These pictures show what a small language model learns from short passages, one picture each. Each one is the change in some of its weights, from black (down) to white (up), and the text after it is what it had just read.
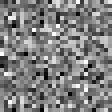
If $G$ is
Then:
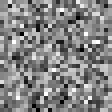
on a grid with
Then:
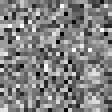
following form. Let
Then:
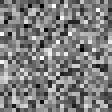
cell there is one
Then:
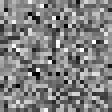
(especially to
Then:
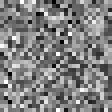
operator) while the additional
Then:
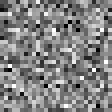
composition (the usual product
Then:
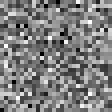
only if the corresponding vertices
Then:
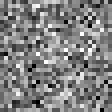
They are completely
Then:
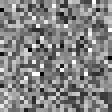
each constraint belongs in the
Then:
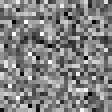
we may assume that the
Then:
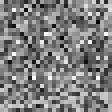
consider a specific system
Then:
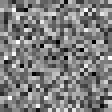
theory (as for instance
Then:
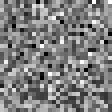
that \[N\le
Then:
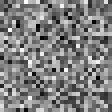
we obtain the following
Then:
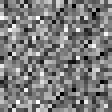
offer a
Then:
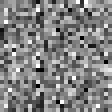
and $n$ are
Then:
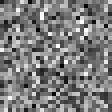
= M$ is a
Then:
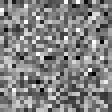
in solving some of the
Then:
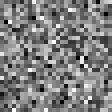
on $\pi$ is
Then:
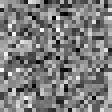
grow faster than
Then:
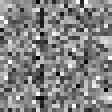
$n$ without
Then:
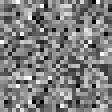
of occurrence,
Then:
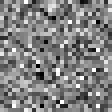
(observe that
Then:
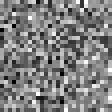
$M$ by
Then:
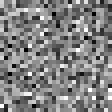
a Noetherian
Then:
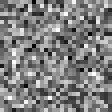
Having in
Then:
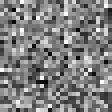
of daily
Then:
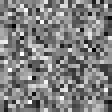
edge leading to
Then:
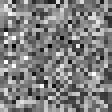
covering all but at
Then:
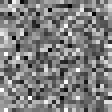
maximization wake
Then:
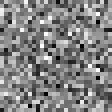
be active where the
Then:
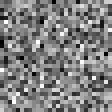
which will be now
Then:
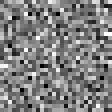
combines the global
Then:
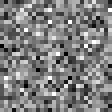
set of critical points of
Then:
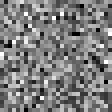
\item Moreover, given
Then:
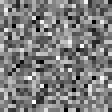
work, we only need
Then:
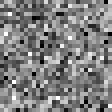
with $\mu \geq
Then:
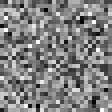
is the consequence of the
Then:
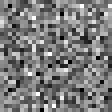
\widetilde\Gamma \]
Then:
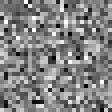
M}} Let us first
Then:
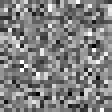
to the imaginary
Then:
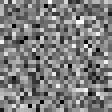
since the bound is derived
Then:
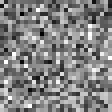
every $\lambda\in
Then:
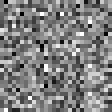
equations. \hfill
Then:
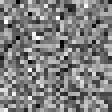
difference, $s$
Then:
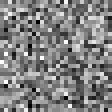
directly modeling the
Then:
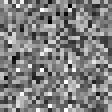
as an extension of
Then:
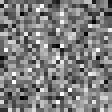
and $t\in
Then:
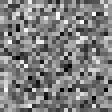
(respectively, negative
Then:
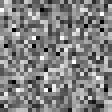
carrying out some
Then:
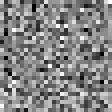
it was defined as
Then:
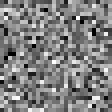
in this paper is the
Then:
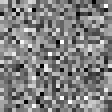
conjugation. Now suppose
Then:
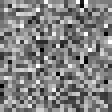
$a$ are
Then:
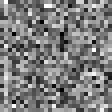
remark also pertains
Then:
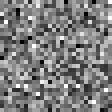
a part of }\,
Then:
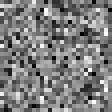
of such a space.
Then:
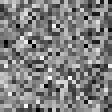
sets of some homogeneous polynomial
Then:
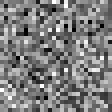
different gauge
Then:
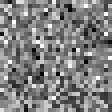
on $n=\dim
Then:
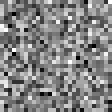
By computation we found that
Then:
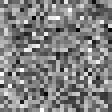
the origin, there exists
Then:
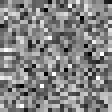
be the connected component of
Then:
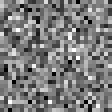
The pentagram
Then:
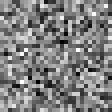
fundamentally different
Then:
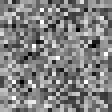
by sharing
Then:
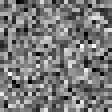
found to be 240
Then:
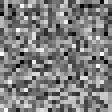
has necessarily finite kernel,
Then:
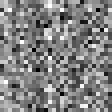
mean total edge length per
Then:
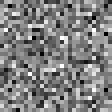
see this note that for
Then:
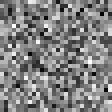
somehow similar to that
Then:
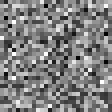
of topoi defined
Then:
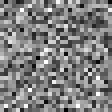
as the subspaces of
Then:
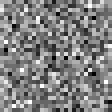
computation to solving certain
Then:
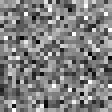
For $0 \leq
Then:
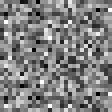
the edge set of
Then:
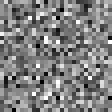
real numbers. Similar
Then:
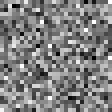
We begin with
